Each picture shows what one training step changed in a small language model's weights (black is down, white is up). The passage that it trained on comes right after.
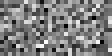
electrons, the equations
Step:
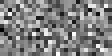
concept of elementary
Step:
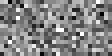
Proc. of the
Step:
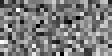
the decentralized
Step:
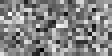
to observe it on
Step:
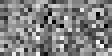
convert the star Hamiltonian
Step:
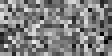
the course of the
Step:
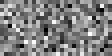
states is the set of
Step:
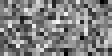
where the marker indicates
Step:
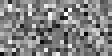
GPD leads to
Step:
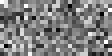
for instance. % %
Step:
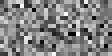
transmission of DM data
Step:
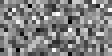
Accelerations of
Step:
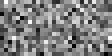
compact notation.
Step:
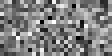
are associated to galaxies
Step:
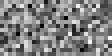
virtual orbital
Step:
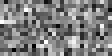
which crossed the
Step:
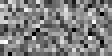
the specific meaning of
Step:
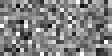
original triangle graph
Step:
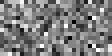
function of the angle
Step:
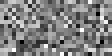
quantum sorter,
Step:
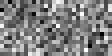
in detail.
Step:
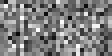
explosion and can
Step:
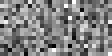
most important variables to
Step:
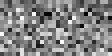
probability $\Pe$,
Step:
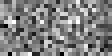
as the star spins
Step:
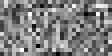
pointed out that
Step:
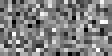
1$, in order to
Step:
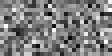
Simulation} In
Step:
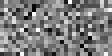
ourselves to
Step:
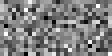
x$. No item
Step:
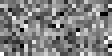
assuming no relaxation
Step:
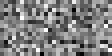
JHEP {\bf
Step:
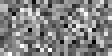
matter exists in the
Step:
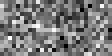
over previous approaches, in
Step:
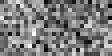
of the existing experimental
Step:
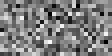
more than 100 proper
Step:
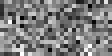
speed, we find that
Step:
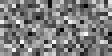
those obtained from exact
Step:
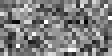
> 0$ showing
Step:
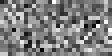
respectively. For all
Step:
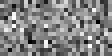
have used Monte
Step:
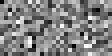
twice in the
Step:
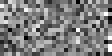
the spin system defined by
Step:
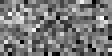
to probe the inner structure
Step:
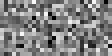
popularity weight
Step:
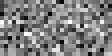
and we extend this
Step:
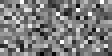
graph for calculating
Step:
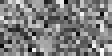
of the system. This
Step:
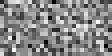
given number of transverse modes
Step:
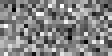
\widetilde f,
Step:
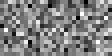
``a priori''
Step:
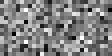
associated with a resonant
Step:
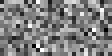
sensitivity of the
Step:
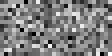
galaxies with FSRQ
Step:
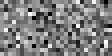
our future work. }
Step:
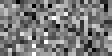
will be highest of
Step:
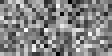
of subhalo
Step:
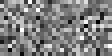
physical system described by the
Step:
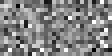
are assumed to be
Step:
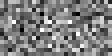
shorter times
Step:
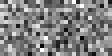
the spectrum taken above the
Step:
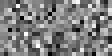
represent the revolution
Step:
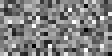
A similar trend
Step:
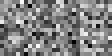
employed. This
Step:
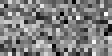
constant VL upon
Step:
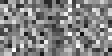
such as B20
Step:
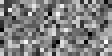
ensuring that
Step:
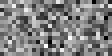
Exemplified for
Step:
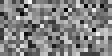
advancements in
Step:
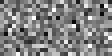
much larger state basis.
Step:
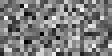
adsorbed on
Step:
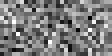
--- the momentum basis has
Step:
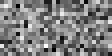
are usually available at
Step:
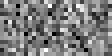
(1) and if
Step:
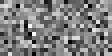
are commonly employed
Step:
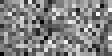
solution is just a black
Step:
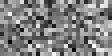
how the multiplicative
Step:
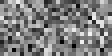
of the region of the
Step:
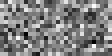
the averaged
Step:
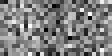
and testing its
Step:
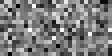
can be tailored
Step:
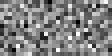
is the value of the
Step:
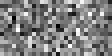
or other music
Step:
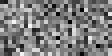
and dark matter as
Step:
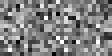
} \ \forall
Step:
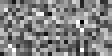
exhibit the phenomenon
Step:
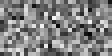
arises from the
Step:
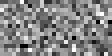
every slider
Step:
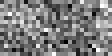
with the large frequency
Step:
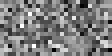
applies to regions of
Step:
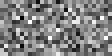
S3 for the growth
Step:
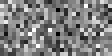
the differential inequality
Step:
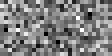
the corrections obtained in
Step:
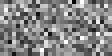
$XX$ operator
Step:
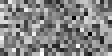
the membership
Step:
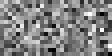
be approximated by a
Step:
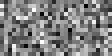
In QDs the
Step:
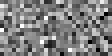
we take advantage of
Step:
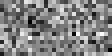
$M$ on the
